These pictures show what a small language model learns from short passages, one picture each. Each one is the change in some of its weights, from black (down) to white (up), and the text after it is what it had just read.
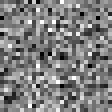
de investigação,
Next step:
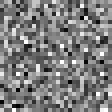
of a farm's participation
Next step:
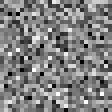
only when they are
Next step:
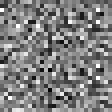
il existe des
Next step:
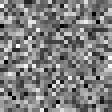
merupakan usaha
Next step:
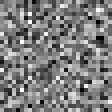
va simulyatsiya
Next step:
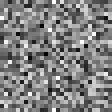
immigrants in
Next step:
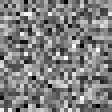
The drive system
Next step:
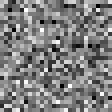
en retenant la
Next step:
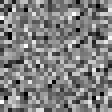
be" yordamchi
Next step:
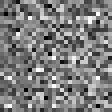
состав сухой
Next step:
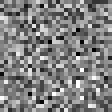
being attributed to the
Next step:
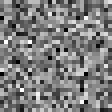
of the Study:
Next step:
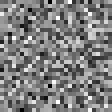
carriers in the
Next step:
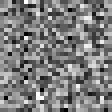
user experience is still
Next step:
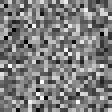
the dependent variable. This
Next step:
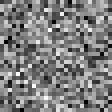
housing and improving
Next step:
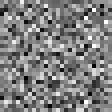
synthesis engine. Figure
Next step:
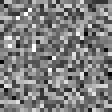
brain activity. For
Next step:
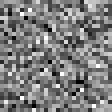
and character positions in
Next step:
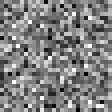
ular tizimlashuvi
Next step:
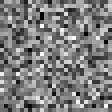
well as increase of the
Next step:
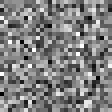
material in modern construction due
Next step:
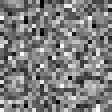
research design, structure and
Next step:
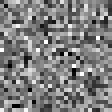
a linguagem
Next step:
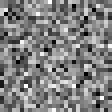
decision of rejecting
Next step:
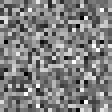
in weight on heating
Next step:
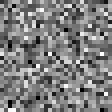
local areas with higher wind
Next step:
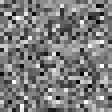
inverter topology
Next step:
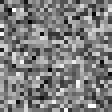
be an objective attribute
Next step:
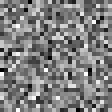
se concentrer à
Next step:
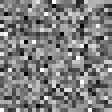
influence on maize
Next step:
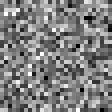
ppm against the test
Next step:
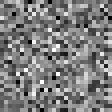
(list wise)
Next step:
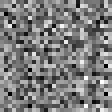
where parents are involved
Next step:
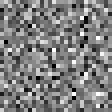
area of practical use of
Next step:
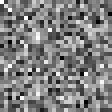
inyección Engel
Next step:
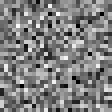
This article analyzes
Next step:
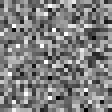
secundárias que
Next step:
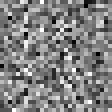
Bnai Zion
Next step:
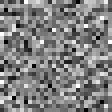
During night
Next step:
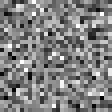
managers but also
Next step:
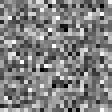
at the EEG
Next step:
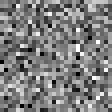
лице се
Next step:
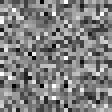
its overall memory
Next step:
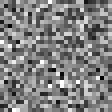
do consumidor
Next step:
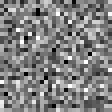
Real GDP
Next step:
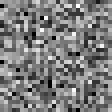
de uma máxima
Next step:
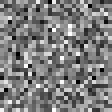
tape was used to
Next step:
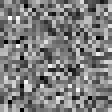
major challenge is
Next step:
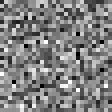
to analyze food
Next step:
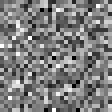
grunt suv
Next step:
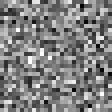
management and restoration
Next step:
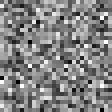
show naughtiness"
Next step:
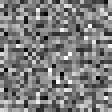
this study's findings are
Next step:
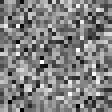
challenge to school
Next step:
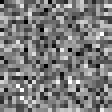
this research work was the
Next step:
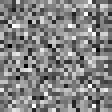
The Priority
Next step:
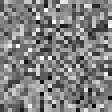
berib yanada
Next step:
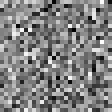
posat amb tasques
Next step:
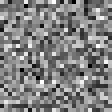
their discriminants as a
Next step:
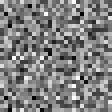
influencia sobre el
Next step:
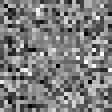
Bihar and there
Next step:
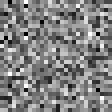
disappearance of
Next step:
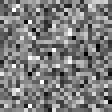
qiz bolalar bilan
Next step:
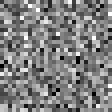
Likert scale
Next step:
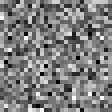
и явлений в
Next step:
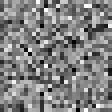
faoliyatini yanada
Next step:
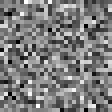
used for signalling
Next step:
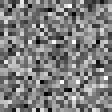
у статті 19
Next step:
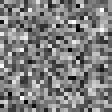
in reflecting diversity and
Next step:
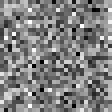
planejadas para
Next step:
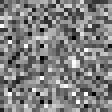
structures, such as
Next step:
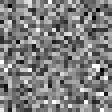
for two sandy
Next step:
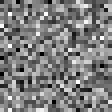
– these systems ensure site
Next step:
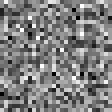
that economic conditions of the
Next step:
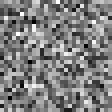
and individual readers can
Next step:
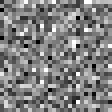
qiymatini oshirish
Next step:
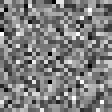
человек. При
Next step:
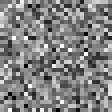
digital technology 37 102
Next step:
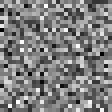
which is openly
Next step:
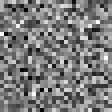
(r), there was
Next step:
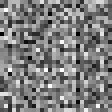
el proyecto en el
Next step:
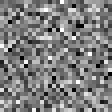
interviews were conducted for
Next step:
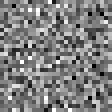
to suit the
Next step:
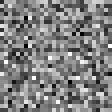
strategy to improve the quality
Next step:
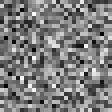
over time. For
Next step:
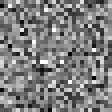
de las cantidades
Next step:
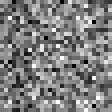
Да; Б)
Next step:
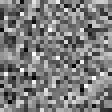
and costs of reaching
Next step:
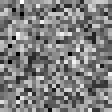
inhibitors, aids
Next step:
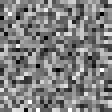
this piece of
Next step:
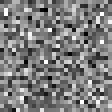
accommodation in
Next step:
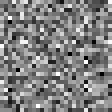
all 1 N/A
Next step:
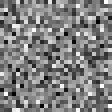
caminando una vez
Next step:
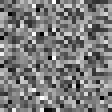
function $X \rightarrow
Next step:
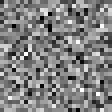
caused due to psychological
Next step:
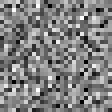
of fat in the
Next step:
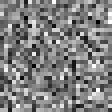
of susceptibility
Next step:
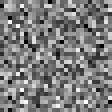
horrible. There
